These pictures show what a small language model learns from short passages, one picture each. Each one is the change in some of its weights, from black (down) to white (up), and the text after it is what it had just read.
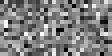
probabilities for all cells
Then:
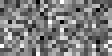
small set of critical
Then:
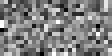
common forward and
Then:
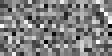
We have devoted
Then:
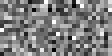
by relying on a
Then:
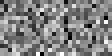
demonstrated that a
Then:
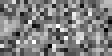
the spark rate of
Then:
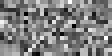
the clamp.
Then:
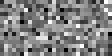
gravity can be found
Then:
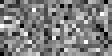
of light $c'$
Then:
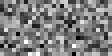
the relation between expressions
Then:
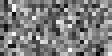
integrate offline and
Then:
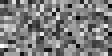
at the end of the
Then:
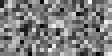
higher and higher and
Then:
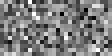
an electron-hole
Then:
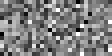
neutrino dynamics is the
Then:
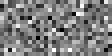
objects in such a way
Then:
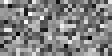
engagement probability
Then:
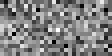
where $N_{\rm
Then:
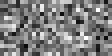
in the energy range
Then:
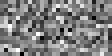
phase of node 3.
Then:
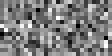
The record of
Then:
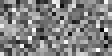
radius $R =
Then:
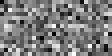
measure the coupling of any
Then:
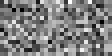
conditions. To see how
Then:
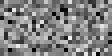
also showed that
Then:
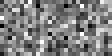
with: \[\beta
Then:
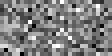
a factor of 2.
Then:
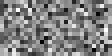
high mass ($M >
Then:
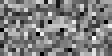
and ready to be
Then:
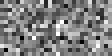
power of -15
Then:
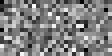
we observe critical behavior as
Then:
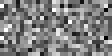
between fitting the model
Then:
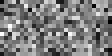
to evaluate these
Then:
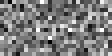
with, works
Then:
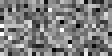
In view of the
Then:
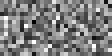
are the numbers of electron
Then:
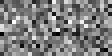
shows that the relevant
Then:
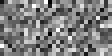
reX (blue)
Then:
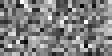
influenced by
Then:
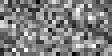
eigenstate from these
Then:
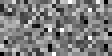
the universe, the
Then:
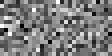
of the input image and
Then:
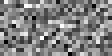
encryption operator
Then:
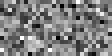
the contamination these
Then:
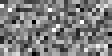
senders, called
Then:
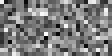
major concerns
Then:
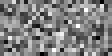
the orbits of
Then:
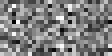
{\bibfield {journal}
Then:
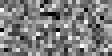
orders of magnitude
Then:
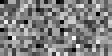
temperature is corrected for
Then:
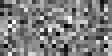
field theory. For a
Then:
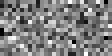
condition, we fix
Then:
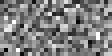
is in charge of a
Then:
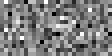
of the growing pattern
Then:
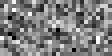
their minority,
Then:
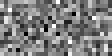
fermion doubling
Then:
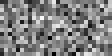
folding integral
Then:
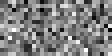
simulation S30, the
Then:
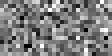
tags such as
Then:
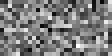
light, whereas
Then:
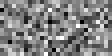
\leq \epsilon\\
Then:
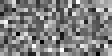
differ by more than
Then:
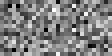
using secret
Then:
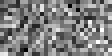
in connection with
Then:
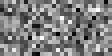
the log should continue
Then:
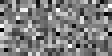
profiles of the
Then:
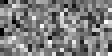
analysis, we adopt
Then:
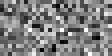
the holographic dark
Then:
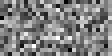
this approach provides a more
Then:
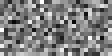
covered ground taken
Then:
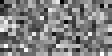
bias derived from these
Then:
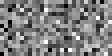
scalar fields winding around
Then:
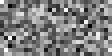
a kink in a
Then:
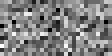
\vskip 2cm
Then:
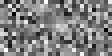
where the efforts are
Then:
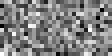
Ridge &
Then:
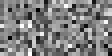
The good quality of the
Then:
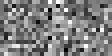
describe their shapes
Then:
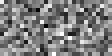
an arbitrary wave function and
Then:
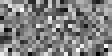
less than 0.4
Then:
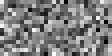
input image visually and
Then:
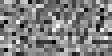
path of QPs
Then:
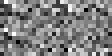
the fatigue that
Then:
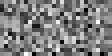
the fixed-time
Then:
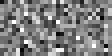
certain key ingredient
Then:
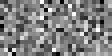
Trotter expansion
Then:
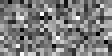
closed form expressions
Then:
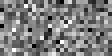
direction. the origin is
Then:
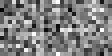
from 3D to
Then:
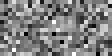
the minima at
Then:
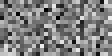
hidden object
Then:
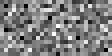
calculated employing
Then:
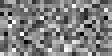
field, a DW
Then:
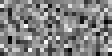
\log t_\star
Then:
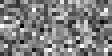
of redshift. The red
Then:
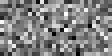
terms of the variation
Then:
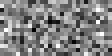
\Fdot \quad
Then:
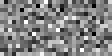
lead us to following two
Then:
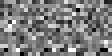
field of a current loop
